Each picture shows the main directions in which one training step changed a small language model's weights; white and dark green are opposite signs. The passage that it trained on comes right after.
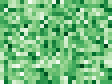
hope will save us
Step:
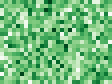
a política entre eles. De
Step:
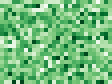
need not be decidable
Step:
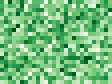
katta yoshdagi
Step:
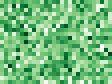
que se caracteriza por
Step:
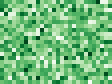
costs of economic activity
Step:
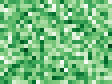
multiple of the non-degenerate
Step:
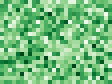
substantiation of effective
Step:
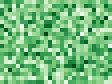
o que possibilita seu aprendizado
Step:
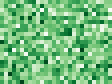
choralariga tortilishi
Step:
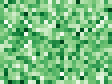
article is the study of solution space
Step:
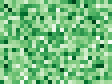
they do not represent states of
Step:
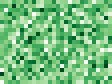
y yo fuimos a
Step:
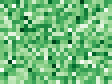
mudom “Oy”
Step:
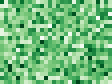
«Теорія і
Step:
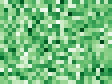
діяльності; застосування
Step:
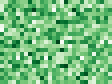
explained at the end of
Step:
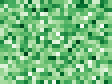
training a new network.
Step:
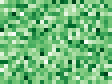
$T_n$. We denote
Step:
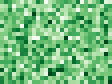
O autor passa a contrapor
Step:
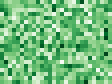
of the mathematical problem, since
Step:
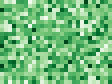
080 euros mais
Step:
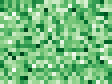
eigenvalue of $\mathcal{H}$
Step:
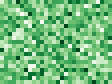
with vertices $p_j$,
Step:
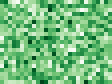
normally hyperbolic, as we can
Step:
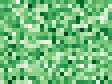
Riley GD.
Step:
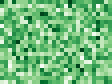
karşın Türk
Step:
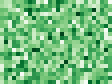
accurately describe circular
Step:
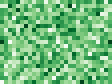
mudando a perspectiva de análise
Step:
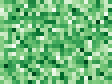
in each of these lines is not
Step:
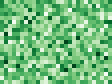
xalqlari og'zaki
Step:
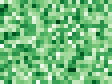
йўли миллий
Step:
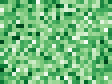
a representação incompatível
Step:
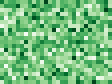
but its harmonic part is the
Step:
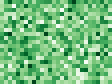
em dimensões” e
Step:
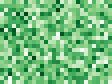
is closely related to diffusion
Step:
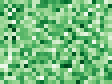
tegishli fanlar
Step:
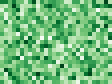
of one such movement is presented
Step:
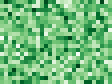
homotopy equivalences. To be more
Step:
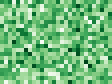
banda transportadora para
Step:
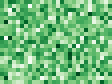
choix sur le SM
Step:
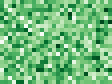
mas para mim a questão
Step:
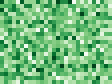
The author expects that $1
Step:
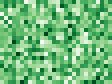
finitely many $H$-orbits
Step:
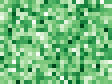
\OO^n \rightarrow M
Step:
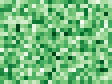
Healthcare »,
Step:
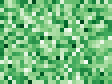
uma explicação importante ao
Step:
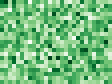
respectively in Theorem 3. ##
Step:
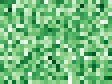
mesma forma que as outras
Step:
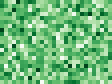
ao cluster U_i
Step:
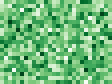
Mathematical Communications},
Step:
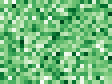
of Milne's identity has been
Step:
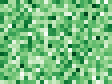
obrazidan foydalanadi.
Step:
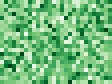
hyperbolic partial integro-differential
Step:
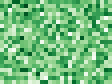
parameters TP, LF,
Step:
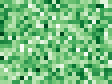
both the computational efficiency of
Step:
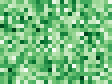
result in an unnecessarily
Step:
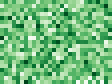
necessarily unimodular)
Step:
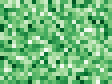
further the matrix $V$, we
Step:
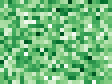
service is less costly than having
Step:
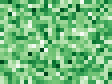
proof, we will be calculating
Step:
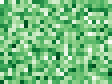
not merely a technical
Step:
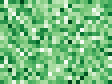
за счёт анализа
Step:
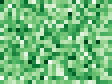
$1 \leq i \leq
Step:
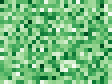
sóz dizbekleri
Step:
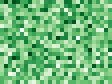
is finite, connected and does not
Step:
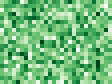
reasonable, $P$ is
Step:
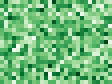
We are not interested in
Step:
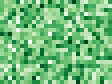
\] \textbf{Case
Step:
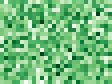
О. Контрольна
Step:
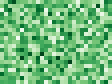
} \subsection{Proof of Proposition
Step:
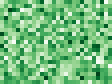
d'une structure canonique de
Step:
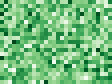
the non-thinned
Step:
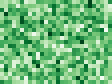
is shown that the factor set
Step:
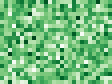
sînt imprimate
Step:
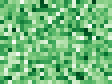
\end{equation} It remains
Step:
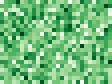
in $X_M$. Suppose
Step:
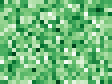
huquqiy madaniyatini
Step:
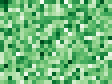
invariants of degree 4.
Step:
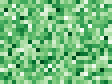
animales que contribuyen
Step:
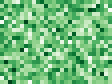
the brown bear
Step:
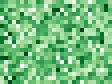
a special care while we take
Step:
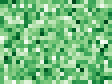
mendekati zina.
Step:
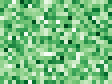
only if~$\varphi=0$.
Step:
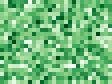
Bu ko'proq bir
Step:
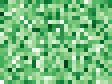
karanlık olayın
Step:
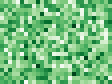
European Food Safety
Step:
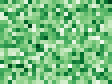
Acesso em: 25 mar.
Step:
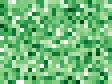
is a specified positive
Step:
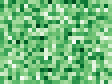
Umid kabi gohida
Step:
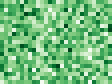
I: k_i\neq
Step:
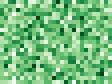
tarixiy voqealarni
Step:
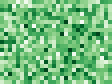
(*misol uchun, terminal
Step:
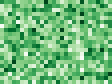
is a small colimit of
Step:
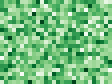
number of cubic partitions
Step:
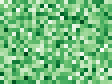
ularning yosharish
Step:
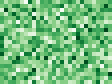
a short proof with our methods.
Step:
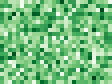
me interessa. Minha
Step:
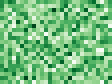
achievements Key words:
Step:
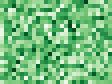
quruq modda,
